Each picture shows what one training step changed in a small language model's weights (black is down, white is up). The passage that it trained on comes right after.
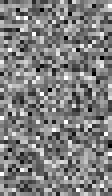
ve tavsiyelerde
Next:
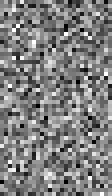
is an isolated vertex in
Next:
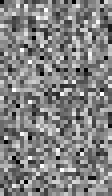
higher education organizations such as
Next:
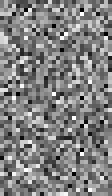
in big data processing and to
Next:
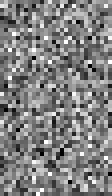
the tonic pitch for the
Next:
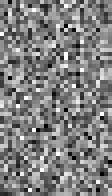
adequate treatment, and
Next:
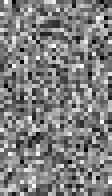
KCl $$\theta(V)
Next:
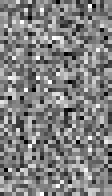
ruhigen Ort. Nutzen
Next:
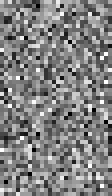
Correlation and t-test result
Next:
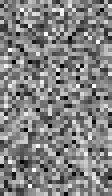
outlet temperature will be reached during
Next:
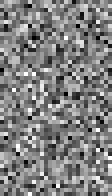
darslarida samarali foydalanish
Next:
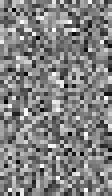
Intersections in the form of
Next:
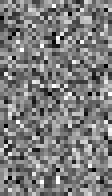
city more livable. The use
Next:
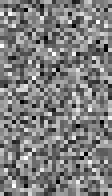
on ice for the HPLC
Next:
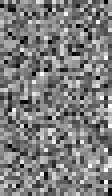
\end{eqnarray*} for all
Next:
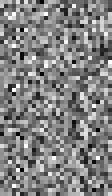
abordando procedimientos como la
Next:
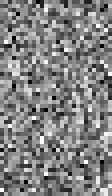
$dg$ - collection associated to
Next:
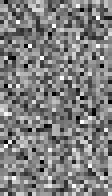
transactionnel, comme le
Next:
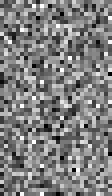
Cross River State,
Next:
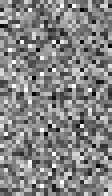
oleracea* after it was
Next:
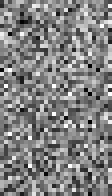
can be estimated by using the following
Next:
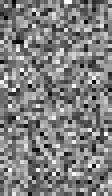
equivalences (resp. fibrations)
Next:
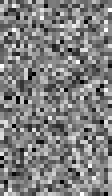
Materialele folosite
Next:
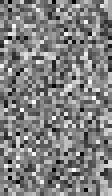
the samples into two groups. The
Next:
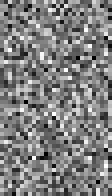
knowledge, the reality of the labor
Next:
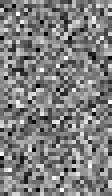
Practical teaching is also important.
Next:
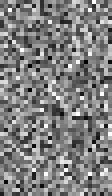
if an additional EBL cannot
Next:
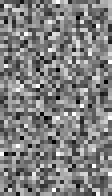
таркиб топган
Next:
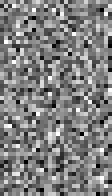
на важности изучения
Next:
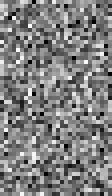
Pickl, Y. Shi,
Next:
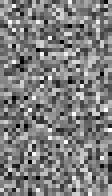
n). $$ By Strassman's
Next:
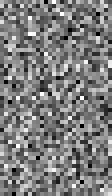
seeks to examine the
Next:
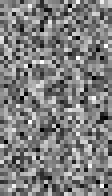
velocidad y/o
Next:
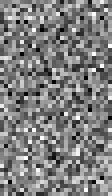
gaplariga berilib,
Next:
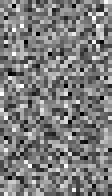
firm names is for descriptive
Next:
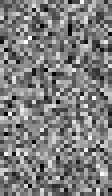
monotone convergence, we obtain that
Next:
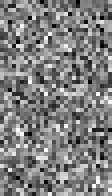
= 1, \ldots, K$ such
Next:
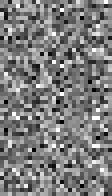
que gera tanto bens de
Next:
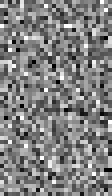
temperate Northern Asia
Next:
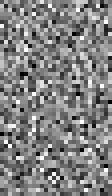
always denoted with $\leq$).
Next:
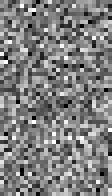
sequencing, 100 bp
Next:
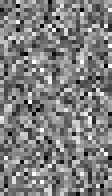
one-to-one control of
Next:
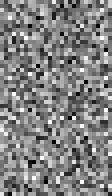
questioni legate alla
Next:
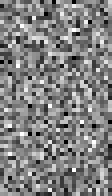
three main components, each serving a
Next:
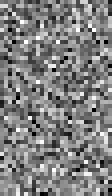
if $X$ has good reduction
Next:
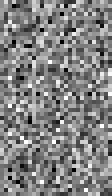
of the title complexes.
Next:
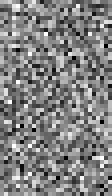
Ivaylo Kirilov,
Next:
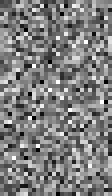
for Gravitational Physics
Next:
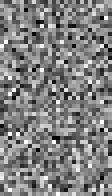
of the curve's Jacobian.
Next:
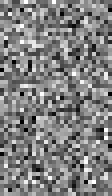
Plusieurs rapports
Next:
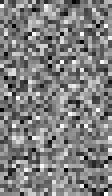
da Gama and commented that
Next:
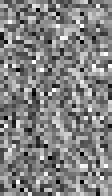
2020a. Available at:
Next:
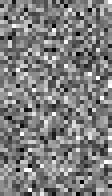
\thanks{The work of the
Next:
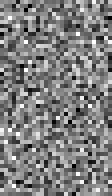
METHODS: This was a
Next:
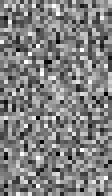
бир йиллик ҳамда
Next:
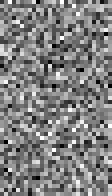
nadal chce brać
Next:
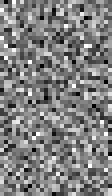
população linfóide,
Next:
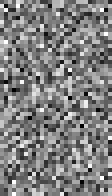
in pleasing manner and have
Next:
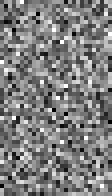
or $-2$, the curve
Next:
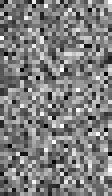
\textit{The Nicolas and
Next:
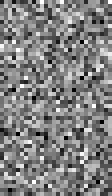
- Charge applied to a
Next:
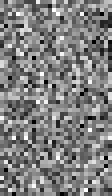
one to calculate algebraic data such as
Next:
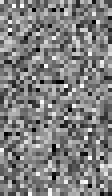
is given by the formula \[
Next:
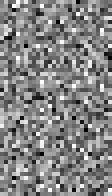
os instantes está considerando
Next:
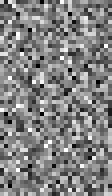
podem ser assumidos para os
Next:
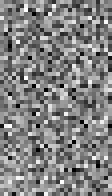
(Много должен
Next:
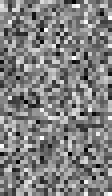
social pedagogue in the formation of
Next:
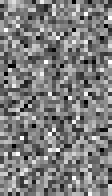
in their preferences except for
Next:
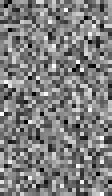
de forma voluntaria,
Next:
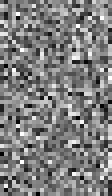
if and only if $S_\tau w
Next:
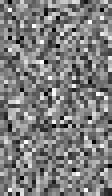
certain predators in the area.
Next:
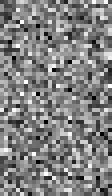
We may assume $m > n$.
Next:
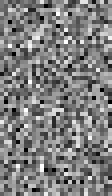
the theoretical tools we are using
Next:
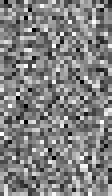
amount of investment for
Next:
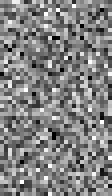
reportó que los grupos
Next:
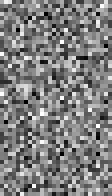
historical, social, and
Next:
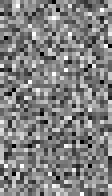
antes diferenciar a
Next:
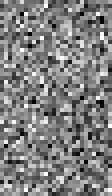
Asar uch parda va to‘rt
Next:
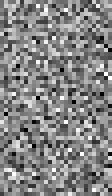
assay of Abacavir
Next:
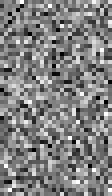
yo con riqueza y
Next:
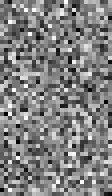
monodentate through carbon
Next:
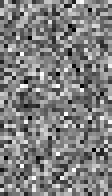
be the most important senses for
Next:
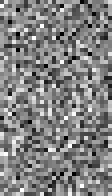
not only as a means of sport or
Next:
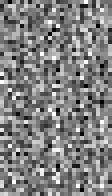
// Архитектура
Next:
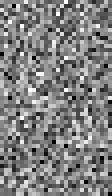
in the world and houses one
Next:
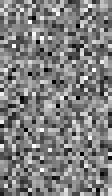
multiple of the round metric, and
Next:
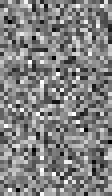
research literature, some factors identified as
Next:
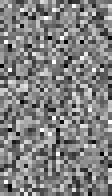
on the growth rate of the limit $$
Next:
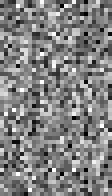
will form as the foundation of any
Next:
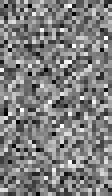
bis heute sehr, ist
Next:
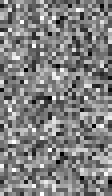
birliklar ham o'zbek
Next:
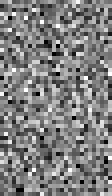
correlation with CRP,
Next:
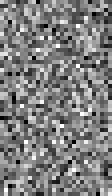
This suggests that increased levels
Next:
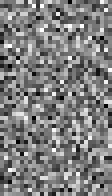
Er staat niets in de
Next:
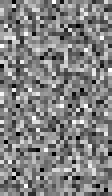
tumbuh dan berkembang
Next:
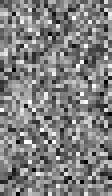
parametrization of the straight
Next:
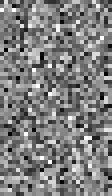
each generalized Darboux transformation
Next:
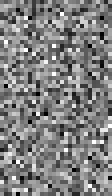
xos funksiyaga ega
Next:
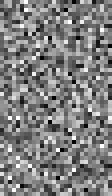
acts on $\Hil$ by
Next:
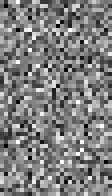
the European Parliament and of the
